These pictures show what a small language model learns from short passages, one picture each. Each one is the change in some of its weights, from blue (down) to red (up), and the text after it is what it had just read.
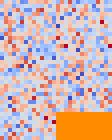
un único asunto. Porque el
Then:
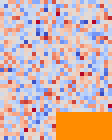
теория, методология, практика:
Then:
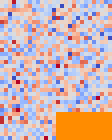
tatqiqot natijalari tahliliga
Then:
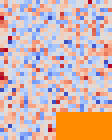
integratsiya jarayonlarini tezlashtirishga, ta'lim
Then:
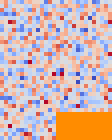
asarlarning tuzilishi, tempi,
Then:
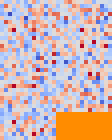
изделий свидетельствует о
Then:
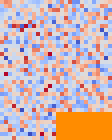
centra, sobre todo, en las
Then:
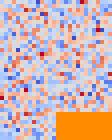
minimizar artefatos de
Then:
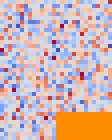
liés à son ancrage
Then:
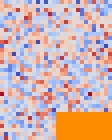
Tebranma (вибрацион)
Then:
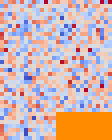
yang dimiliki, warga belajar
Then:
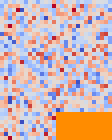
titreme, terleme, yüzde
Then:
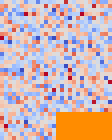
tarixda iz qoldirdi.
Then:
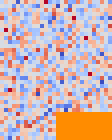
bo`yicha ilmiy yondashuvlar
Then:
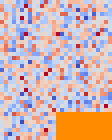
DO WORKSHOP DO
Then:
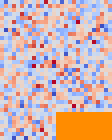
на здравље и безбедност
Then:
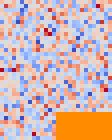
with fractions. The subjects in this
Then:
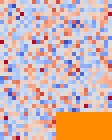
хусусиятларини тўлиқ
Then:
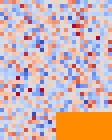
dargestellten Appenzeller
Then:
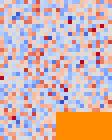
Fikr insonning sharofatlik,
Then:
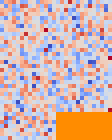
phụ sau một
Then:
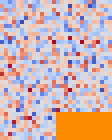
4 жилы несут одинаковую
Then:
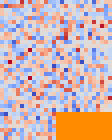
Ҳар бир педагог маълум
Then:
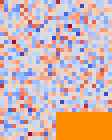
bog'liqlik bola ulg'aygan
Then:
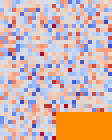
students of the academic unit
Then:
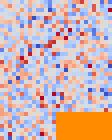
mirada crítica que se comentó
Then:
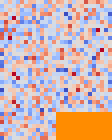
através destas intervenções o grupo de
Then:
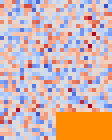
otros jugaban, muchos
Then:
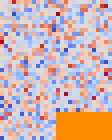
verticali biancastre,
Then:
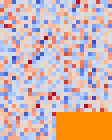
вони пропонують доступні ціни
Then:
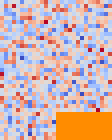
раскрытие его исторического
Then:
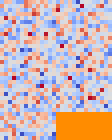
qádiriyatlar filosofiyası*.
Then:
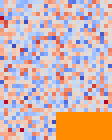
yo'naltirilgan bo'ladi.
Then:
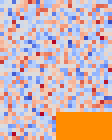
Bilimleri Enstitüsü Giriş
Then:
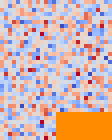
Турции и греческого о.
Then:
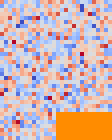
(Sweden) S etnografiska.
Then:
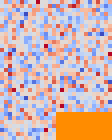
формували свої активи,
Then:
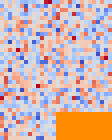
erishish uchun ishtirok etishi
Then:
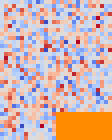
8. Reostatning f pog'ona
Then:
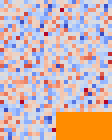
bir o'tilgan va yangi mavzularni
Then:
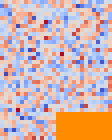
и настаивающая на необходимости
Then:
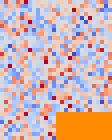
без побічного седативного
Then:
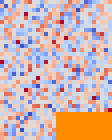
ushbu mevali ekinlarning
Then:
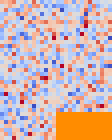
memberikan perlindungan terhadap
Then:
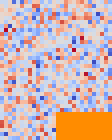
les responsabilités et fait
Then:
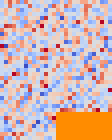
ҳам муҳимдир. Ушбу спорт
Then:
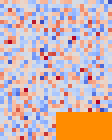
einfach ungefiltert
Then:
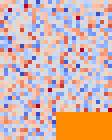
campo das finanças, na qual lhe é
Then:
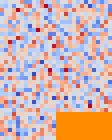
hombres entre un 4,4% y
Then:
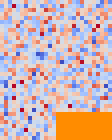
политики в области образования.
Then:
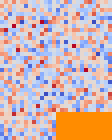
ВЧ та НВЧ. До основних
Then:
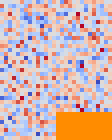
наконец? В твоей
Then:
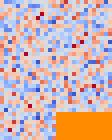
В свою очередь частицы
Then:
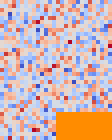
заповідник, Академія ім.
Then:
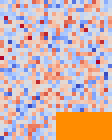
matematika. Pengetahuan
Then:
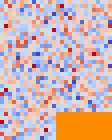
покоління до підприємницької
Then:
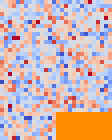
pain, lower functionality and a
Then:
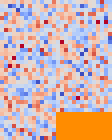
mexanizm sifatida platformaga orqali
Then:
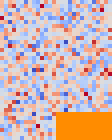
1958 р. були відсутні
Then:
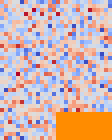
связана с ограниченностью
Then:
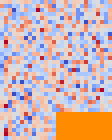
im Widerspruch zur Haltung
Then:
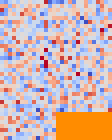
связи с клинической картиной,
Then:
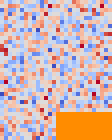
jarayoni har bir mamlakat uchun alohida
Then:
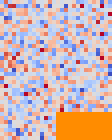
tarzda yetkazish turli
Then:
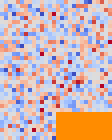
« Schlusstrichdebatte » du
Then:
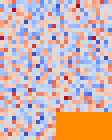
communiste à la faveur de leur participation
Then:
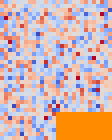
colaboração com a equipe gestora da
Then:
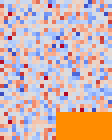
1918) este legat intrinsec de
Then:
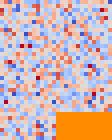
«какое мне до этого дело»
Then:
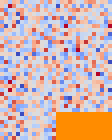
ўрин тутади. Айрим
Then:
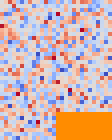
стабилитроном». Канал
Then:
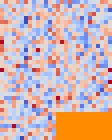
yuqori darajada ixtisoslashgan
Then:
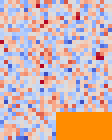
Сеулда жойлашган Осиё
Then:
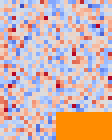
периодически обсуждается
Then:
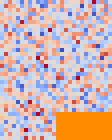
И.П., Кобылякова
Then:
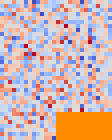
tashkil topgan. Urug‘chi
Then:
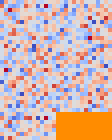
em Ciências da Saúde (DeCS):
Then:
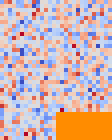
tasviriy faoliyatlarida esa o'quvchilarni
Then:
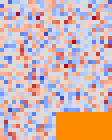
after bone reconstructive surgery
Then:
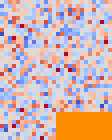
бухгалтерия ҳисоби
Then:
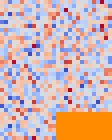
social (MEIRELLES, 2013).
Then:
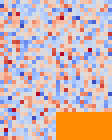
to'plangani, keyinchalik
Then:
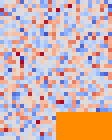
***Ашрақат мин акси
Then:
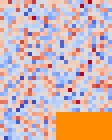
Эффективность и устойчивость
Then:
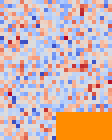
sob a censura e julgamento do
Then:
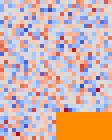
1969. Nessas obras
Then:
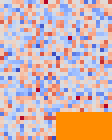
you answered Yes to DCC
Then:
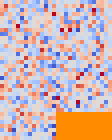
recessões ósseas, entre outras
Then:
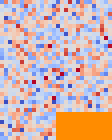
en un segundo momento el lector
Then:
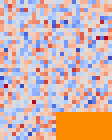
authors, protected by a
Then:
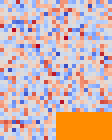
contenant les facteurs AWARE,
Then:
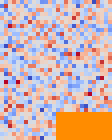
процеси, які відбуваються на
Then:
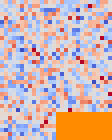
exibir as setas 3D no display
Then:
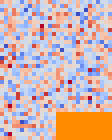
into the synthesis of
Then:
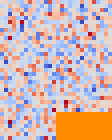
al., 2010). Lastimosamente, a
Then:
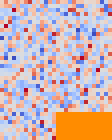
crise senão adoecer;
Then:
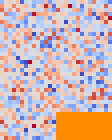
yaratish. ***Tadqiqot va
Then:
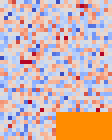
actuam para o território
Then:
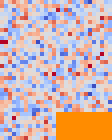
(Crowd opinion) usuli –
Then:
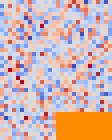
C. Efeito da palhada na
